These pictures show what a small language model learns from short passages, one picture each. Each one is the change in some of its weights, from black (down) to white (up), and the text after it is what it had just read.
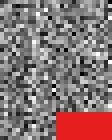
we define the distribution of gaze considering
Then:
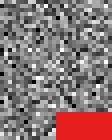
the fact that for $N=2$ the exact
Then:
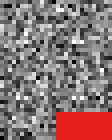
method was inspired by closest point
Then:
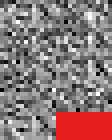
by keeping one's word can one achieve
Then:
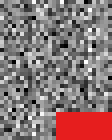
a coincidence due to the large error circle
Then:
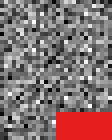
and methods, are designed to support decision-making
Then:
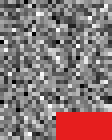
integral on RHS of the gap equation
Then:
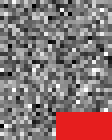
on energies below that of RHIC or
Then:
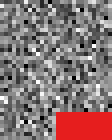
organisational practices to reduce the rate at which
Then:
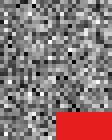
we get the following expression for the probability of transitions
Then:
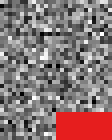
the internal volume is filled with 0.74
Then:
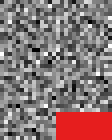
fault-tolerance and
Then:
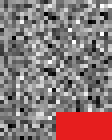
where hence $D\ne 2$
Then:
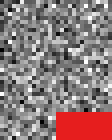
technologies they can get for their children with disabilities
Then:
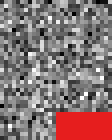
reactant combinations for reaction
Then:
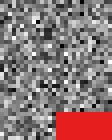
Engineering programs around the US will:
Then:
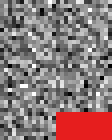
digital criminal evidence [2]. These tools are
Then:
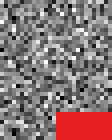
supernova at a given redshift. This
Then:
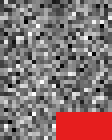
macrophages [6], while on
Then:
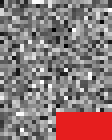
of games (and consequently, three levels
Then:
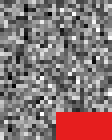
gave birth at term (more than
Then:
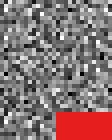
Figure 1. Our source code, data, and
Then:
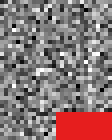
depended solely on the elastic
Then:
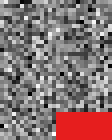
first three elements of each product correspond to the compact
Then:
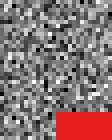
bands, LED radiation power,
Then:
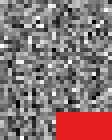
actors in the region and the world? Did
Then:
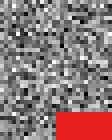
a few thousands suggest a
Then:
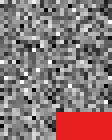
In parallel, the INT data of each
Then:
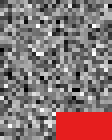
responsible. Government performance is checked by
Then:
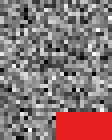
emission is composed of two blackbodies:
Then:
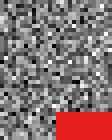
fact that vaccination insemination are
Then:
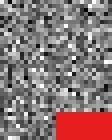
with widths less than 600 nm, there
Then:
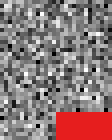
frameworks, and contemporary fire
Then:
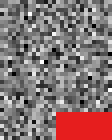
vitro* and *in vivo*
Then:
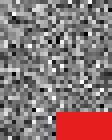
necessarily the equivalent of later Hebrew or
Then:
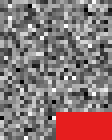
a memento that recalls an
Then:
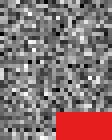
and services. Thus, a QA platform is an
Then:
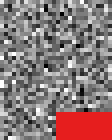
plastic bags containing seawater before
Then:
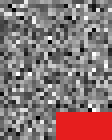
your ideal ecosystem for exploring research
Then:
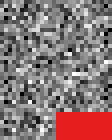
(a), which agrees surprisingly well
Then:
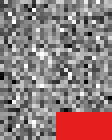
connections per node is higher in these
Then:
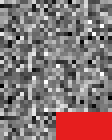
in the CRPD while considering the
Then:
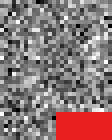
mass representing the isospin doublet is that
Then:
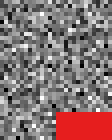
within the acceptable range for the respective
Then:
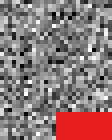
images, the single PS displays a
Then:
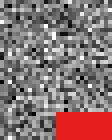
energy per particle is around -13.8 MeV
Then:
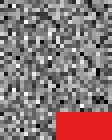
Department of Pharmacy Practice
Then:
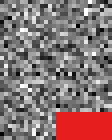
patterns. For Table II, it is clear that the
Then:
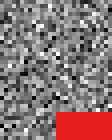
datasets of customer reviews are used for
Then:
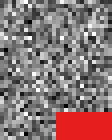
content of 7.8% and a trash content
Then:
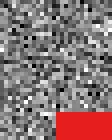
and $-C=O$ functional groups of exposed
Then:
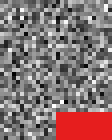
which is macroscopically isotropic
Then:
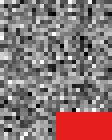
patterns consist of major triads arranged in
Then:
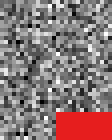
all existing approaches to large $N_c$
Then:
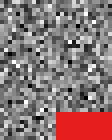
(2002) who first expand the projected
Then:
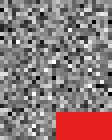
account accidental coincidences due to the
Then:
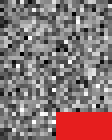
tools over short text, as reported by Singh
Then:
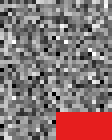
difference between consumers' expectations of services and their
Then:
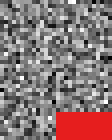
and hyperedges removed during the
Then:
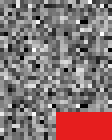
as a good candidate for the
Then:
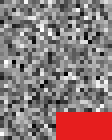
extreme positions, thus it needs to (very
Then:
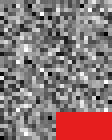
(Without loss of generality we can assume
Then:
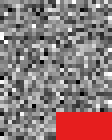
report of *Borboropactus
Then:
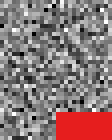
helicity provided that the little group phase of
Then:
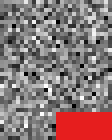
community assignments for nodes $i$ and
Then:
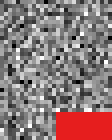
the SS and coated wires ($P
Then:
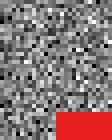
1894, following a meeting between the
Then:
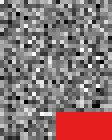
learning structural patterns and computing node similarity
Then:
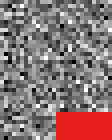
your face in the corner via
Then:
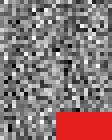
the different depth at which the turbidity
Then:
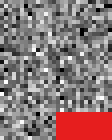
squared charge and depends on the bunch form
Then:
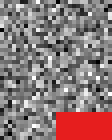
update and configure components without redeploying
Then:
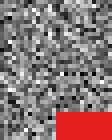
algorithms. This article is based on work
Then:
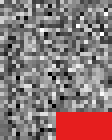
the similarities in business characteristics between
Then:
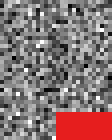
on ethnic criteria, and, respectively,
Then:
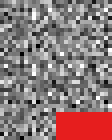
driving this work is to examine the effect of
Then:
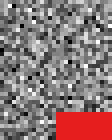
than 3 and 10 mW, respectively. The
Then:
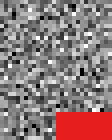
sharp needle was used to freshen
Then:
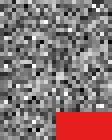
a probability measure over the (infinite)
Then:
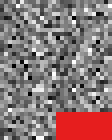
same order. More regular images (such as those
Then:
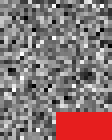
the exit code for community $k$, and
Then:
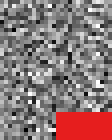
given employment status (Student,
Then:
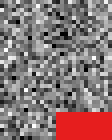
when ${\boldsymbol \omega}_{1}$ and
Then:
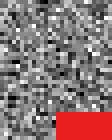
already present in the CSM (baryon and
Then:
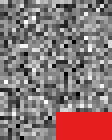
in the figures are calculated as agreement rate which
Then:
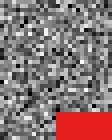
a serious health concern, air
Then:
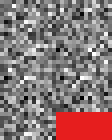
employing collaborative systems analysis approaches when managing
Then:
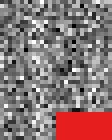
with the most probable scattering angle centered around
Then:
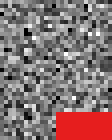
of data preprocessing and graphs modeling
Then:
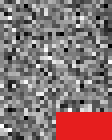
to design the textile structured dress
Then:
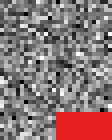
the resultant gases, methane which can
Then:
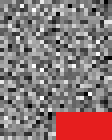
at higher risk of stress, uncertainty,
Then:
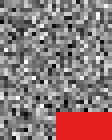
whether or not the desired transformation has taken
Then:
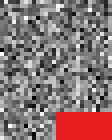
better customer service. Banks are also
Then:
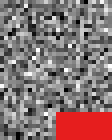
1$ since each link variable appears twice
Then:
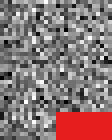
below 240 K is observed [18].This behavior
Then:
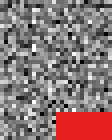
toolbox, two examples are presented regarding the
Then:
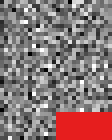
The evidence (measurements) gives us a set
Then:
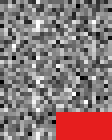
have ``children'' of their own). The
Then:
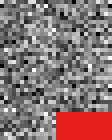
the $-90^{\circ}$ direction with respect to the
